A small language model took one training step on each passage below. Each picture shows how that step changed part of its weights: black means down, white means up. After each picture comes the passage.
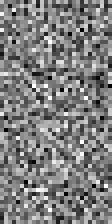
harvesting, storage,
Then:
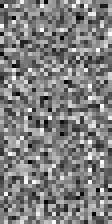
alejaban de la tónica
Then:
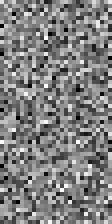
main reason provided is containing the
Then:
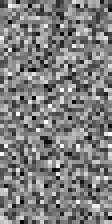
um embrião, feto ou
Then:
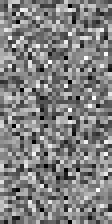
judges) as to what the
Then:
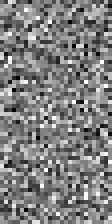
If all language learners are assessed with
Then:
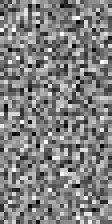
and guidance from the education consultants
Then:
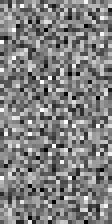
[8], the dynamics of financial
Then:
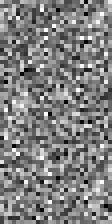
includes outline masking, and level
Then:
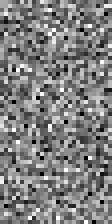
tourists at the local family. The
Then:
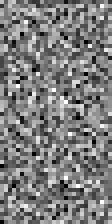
the discussion and prepared the final
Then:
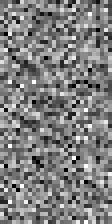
xo'jaligi va
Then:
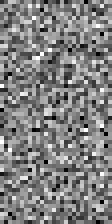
work in different light conditions and different
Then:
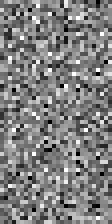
range, but again there is considerable
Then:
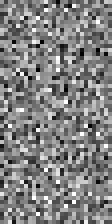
opportunities, Washington,
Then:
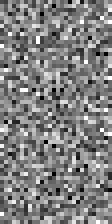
вищої освіти,
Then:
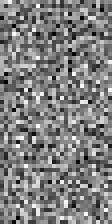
High Extent 9 Submit the
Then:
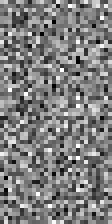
intervention, stemming from a
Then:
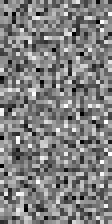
Bangladesh. After
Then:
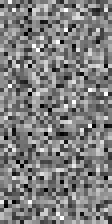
компонентов сохранения
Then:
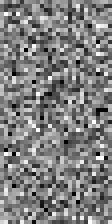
технологий, при этом
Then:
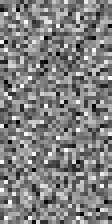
реалізації цього процесу.
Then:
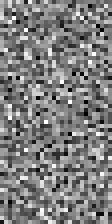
several audiences. These jobs include
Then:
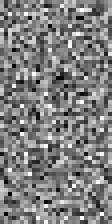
spatial and temporal flexibility
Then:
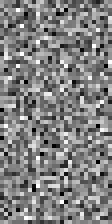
1. Madrahimov Z.
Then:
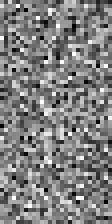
varies with geographical locations,
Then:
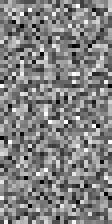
Keywords: commons, Sociology
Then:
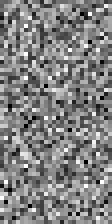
their book, "The Practice and
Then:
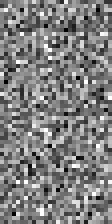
shows that such a construction makes it possible
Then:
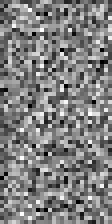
programas comunitarios. La
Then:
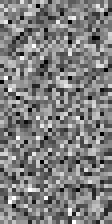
P44 Entertainment games,
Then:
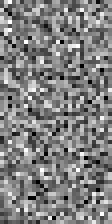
the proposed convnet features in a way
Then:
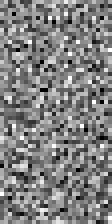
Characteristics of UTAUT model
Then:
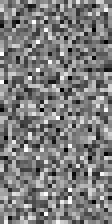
de caractère secret. Elle
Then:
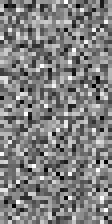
faol moddalarning tarkibiy
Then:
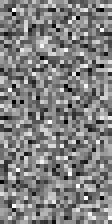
tashkil etishni amalga oshirish
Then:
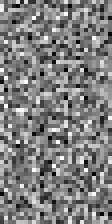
YT(Edi.). Charaka
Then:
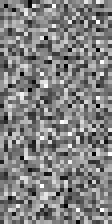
las características y las ventajas
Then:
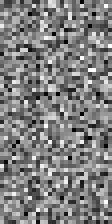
of Psychology & Education*,
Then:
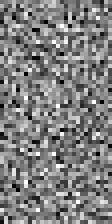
RMSE R^2 RMSE
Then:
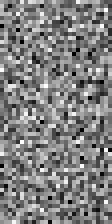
explore fully different options for further
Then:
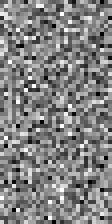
interpersonal communication and broad participation
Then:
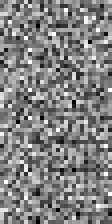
анализирана је на
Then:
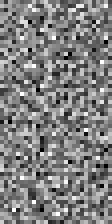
extent, were normally distributed. Table
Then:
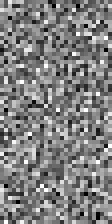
MHz. The chemical shifts
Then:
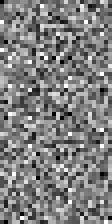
alto valor nutritivo. O
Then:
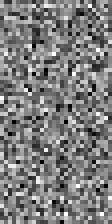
Testament Studies, Pretoria,
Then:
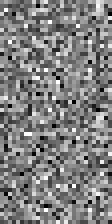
this community was 2539 meters. The
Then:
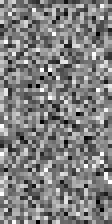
this area still faces various challenges, especially
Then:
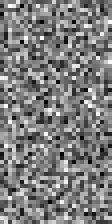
materno e melhora o
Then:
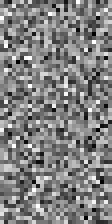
капіталізму, що
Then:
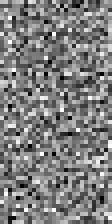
Manisa İli Yunusemre
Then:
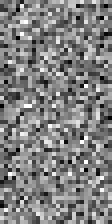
нашей страны. Тем не
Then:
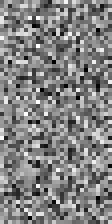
эришиш, билим ва
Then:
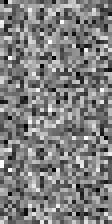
er zijn er nog wel
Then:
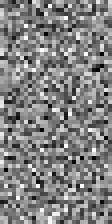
semantika, dialektika,
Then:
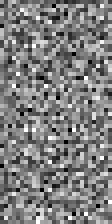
of ETES in the industries located
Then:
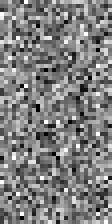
Продажи товара;
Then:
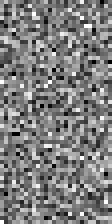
and analgesic effect (central
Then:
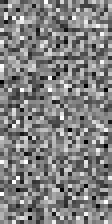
life, the vision may be innovative
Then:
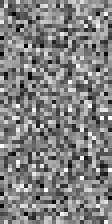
l'Europe. personnes
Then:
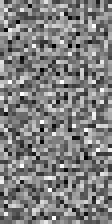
stones in the CBD.
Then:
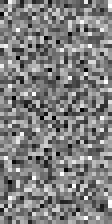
(the greater the reduction in
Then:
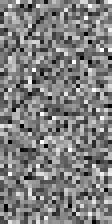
way for inexorable chaotic
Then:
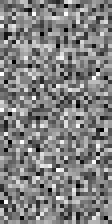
и кейтеринговых
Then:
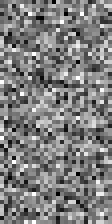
wcześniej w
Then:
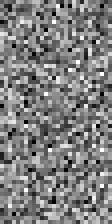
the country. At a video
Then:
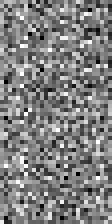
xavfsizligi masalalari,
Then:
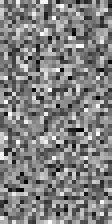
destroy a national, ethnical,
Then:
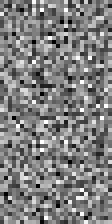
as powders. 2.10
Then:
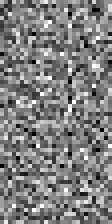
Patients: The Case of
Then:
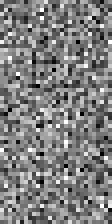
fittings, the process of
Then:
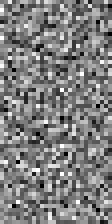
mehnat qilib, uni
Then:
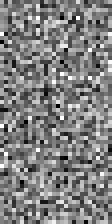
hekimlerin empati,
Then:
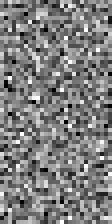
2025). Akçakanat'ın
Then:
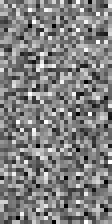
supérieurs Surcharge de
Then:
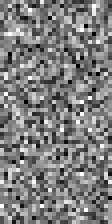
spacer length and material on the
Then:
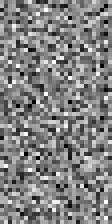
of Ukraine Scientific Council
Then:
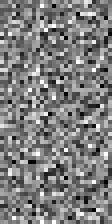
paradigme a bien changé et
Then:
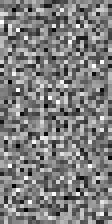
en Sneek, Países
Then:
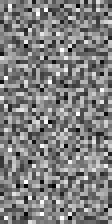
Years of Experience
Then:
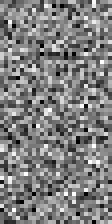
and 9% rejection rate was shown.
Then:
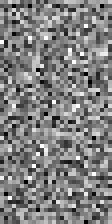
with any confidence. - (b)
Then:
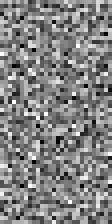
jarayon ishdan chiqqan)da,
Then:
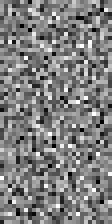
exclusively on the target dataset of
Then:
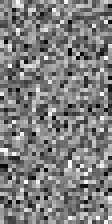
(there is a frame of Class
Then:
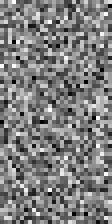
to improving the efficiency of management, the
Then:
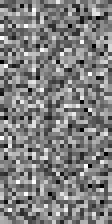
mengendalikan dan pemeratakan
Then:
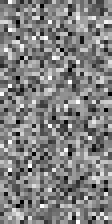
И в-третьих,
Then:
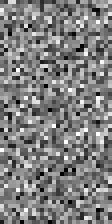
as the kernel of the differential
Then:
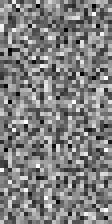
women and mothers, ranging from
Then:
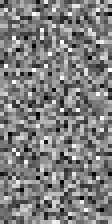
Crystal system monoclinic
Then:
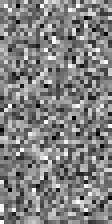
thus accommodating their writing
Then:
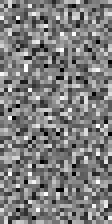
ABSTRACT Firm growth
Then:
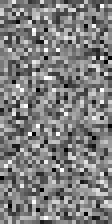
that order. The control strategies used had as
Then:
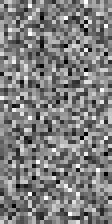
or countries of origin and primary
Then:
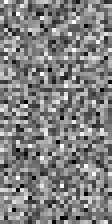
maʼlumotlari milliy
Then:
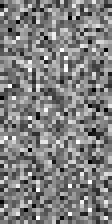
research data repository inventory
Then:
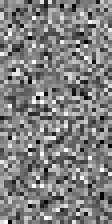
much shorter news articles.
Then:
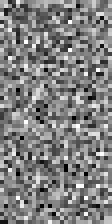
a fourth RCS is under
